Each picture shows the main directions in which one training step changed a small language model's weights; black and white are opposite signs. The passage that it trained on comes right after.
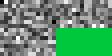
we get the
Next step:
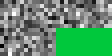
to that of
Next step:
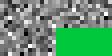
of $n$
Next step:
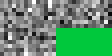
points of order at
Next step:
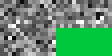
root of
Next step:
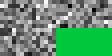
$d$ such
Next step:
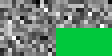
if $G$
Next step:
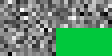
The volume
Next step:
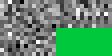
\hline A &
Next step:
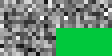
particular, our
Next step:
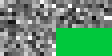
that $\beta$
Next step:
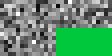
the BC system
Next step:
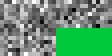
Lie algebra.
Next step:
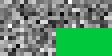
for limited
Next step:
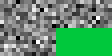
Suppose the polynomial
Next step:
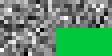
where one shows the
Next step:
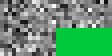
a smooth map
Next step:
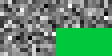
order $\kappa$
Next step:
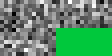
obvious that we
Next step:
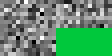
We consider the
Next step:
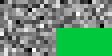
do not include
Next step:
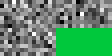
in the paper,
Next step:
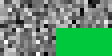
be written
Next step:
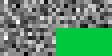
result (use the
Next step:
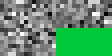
counts equivalence
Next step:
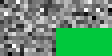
(If we
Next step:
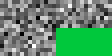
measure $\mu$
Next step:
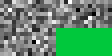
the double
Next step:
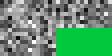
and Corollary
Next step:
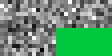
Thus it is natural
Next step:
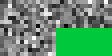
number of randomly
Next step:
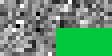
is represented by
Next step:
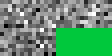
F$ and
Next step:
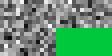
is \ben
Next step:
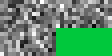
set} any set
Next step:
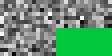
of finding an
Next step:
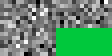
only if $\vec
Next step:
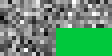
an open differential
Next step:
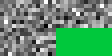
thus the
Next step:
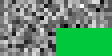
all share the
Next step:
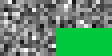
is a constant
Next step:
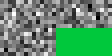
the fact that
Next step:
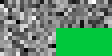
represents a
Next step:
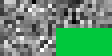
reduced area
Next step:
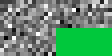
the cut
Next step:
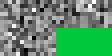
associated with a
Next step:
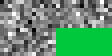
known that the sequence
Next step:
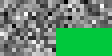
than in the
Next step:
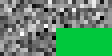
the each of 7
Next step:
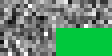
$F \subset
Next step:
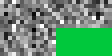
true for
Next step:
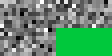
our stability
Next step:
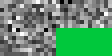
was made
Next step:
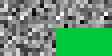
of a compact,
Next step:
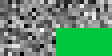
did not use
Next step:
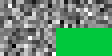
groups, $N
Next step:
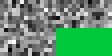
to one of
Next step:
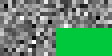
the singularity
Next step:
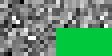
theorem (using
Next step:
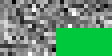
with the standard
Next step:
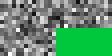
intersection of the
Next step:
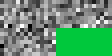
family of the
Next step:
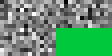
with endvertices
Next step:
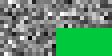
of generality we
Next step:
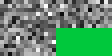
after the
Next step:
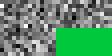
\newblock A
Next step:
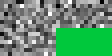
being independent
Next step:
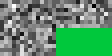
where $d$
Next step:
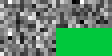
described in Lemma
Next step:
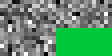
distributions that would
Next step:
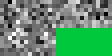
saw in
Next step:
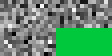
in the argument
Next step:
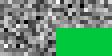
we should
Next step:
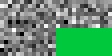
for what follows
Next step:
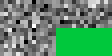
bijective functions
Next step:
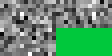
following formula:
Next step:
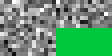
and Table
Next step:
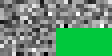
independent, hence
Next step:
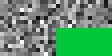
integer part),
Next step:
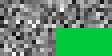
the computation of
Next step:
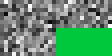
et soit
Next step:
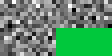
number $\ell$
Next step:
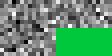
close to
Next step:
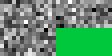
thesis is
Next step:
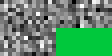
second order difference
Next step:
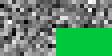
$x$ is
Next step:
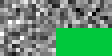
Let us introduce
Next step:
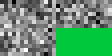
these differences,
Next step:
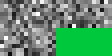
a set of
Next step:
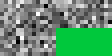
the rooted
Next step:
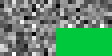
with the introduction
